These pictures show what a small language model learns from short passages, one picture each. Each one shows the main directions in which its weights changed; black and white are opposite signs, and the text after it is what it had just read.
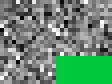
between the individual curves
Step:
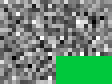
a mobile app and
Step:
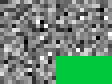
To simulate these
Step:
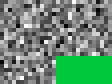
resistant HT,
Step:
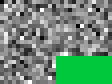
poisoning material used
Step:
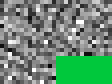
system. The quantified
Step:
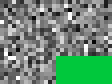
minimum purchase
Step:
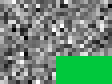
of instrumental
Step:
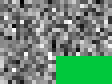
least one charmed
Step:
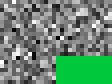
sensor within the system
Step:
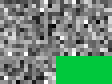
large even with increasing
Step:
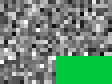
public decision log
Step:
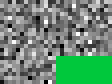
strongly affect the
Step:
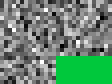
human intervention
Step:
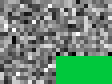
u^{\alpha} \bar
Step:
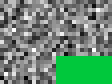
disease are associated
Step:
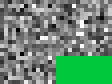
currently led to
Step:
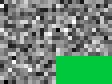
thermal wavelength
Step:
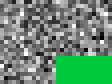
vs SAS
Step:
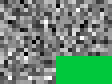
for fixed level of
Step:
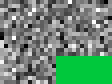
liquid flow
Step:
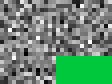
this paper were calculated and
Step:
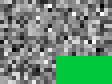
compute the integrand for
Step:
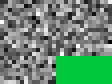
capture the spatial
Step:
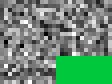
contact with informants
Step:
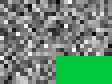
perceptions of students
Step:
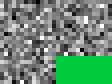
quantum BRST
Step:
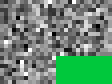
Does not require
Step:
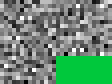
all s-process
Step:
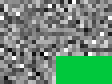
yields were calculated.
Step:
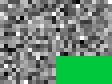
each other. We retain
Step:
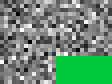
of this work was to
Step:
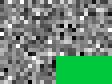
can't be defined by
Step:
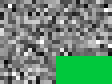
The results of pH analysis
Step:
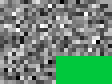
$\epsilon (H)$. For
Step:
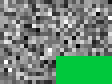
was generated by a
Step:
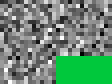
(VRH) for
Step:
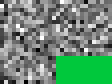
InGaAs quantum
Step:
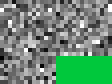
condition \begin{equation}
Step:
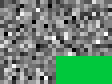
\sinh kt
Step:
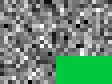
is comparable to other analysis
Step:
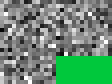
Delta State?
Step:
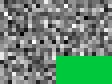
with capacity of
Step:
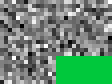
property which helps
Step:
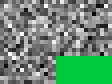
be neglected even at
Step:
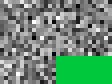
the excess free
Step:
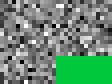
area, which contains a
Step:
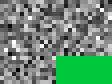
self acceleration with
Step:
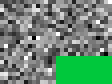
height of the potential is
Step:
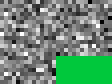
David, A.
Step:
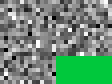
is an interactive
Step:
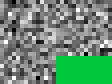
controlled by
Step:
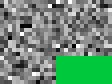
shown in Fig. 4.
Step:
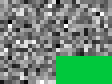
effectively used, it is
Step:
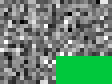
subdimension reflects
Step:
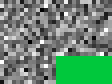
chosen inclusion and
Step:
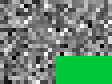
describe the position and
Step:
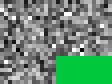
rotation axis
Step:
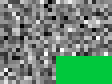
since $\A$ satisfies
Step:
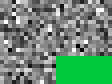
on the NiTi
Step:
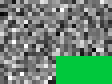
learning more about characteristics
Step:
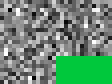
of rare diseases
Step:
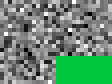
simulation, they are not
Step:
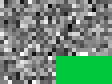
presented in figure 10
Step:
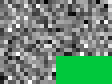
are used when the data
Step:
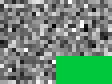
tea and coffee
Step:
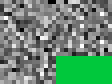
and exports have
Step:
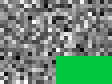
the modulation index,
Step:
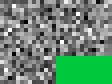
commentaries on
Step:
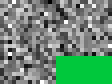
for the festivals
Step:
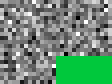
to put to a test
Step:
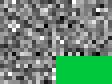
used primary and
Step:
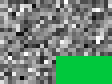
patients, Grade
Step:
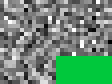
in comm 0):
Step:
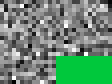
color of the processed
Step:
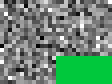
with large weights.
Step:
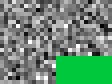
of mass distribution. At
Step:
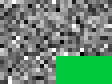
side. Taking
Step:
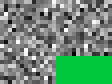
reaction between bromine
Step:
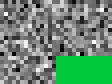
by using the block
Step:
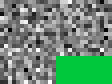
with nutrient
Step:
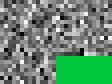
seen in the following
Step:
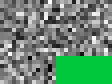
uncertainty curves
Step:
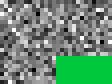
project, Circular
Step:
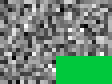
resistance increase due
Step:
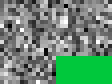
terms modify the
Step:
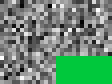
PL quantum yield for
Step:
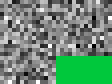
real-time observation of
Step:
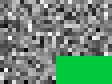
maleate and
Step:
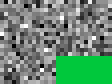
items were generated
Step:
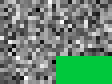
Food safety
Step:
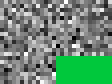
to many risks that
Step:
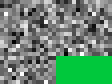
projection to a
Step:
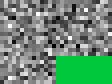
significant difference between the different
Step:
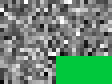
value for traditional
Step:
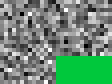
shear modulus
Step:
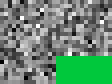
holistic living
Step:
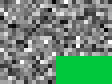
probability one...''
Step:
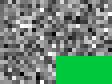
resonance of the type
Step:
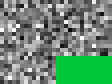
used for simulations.
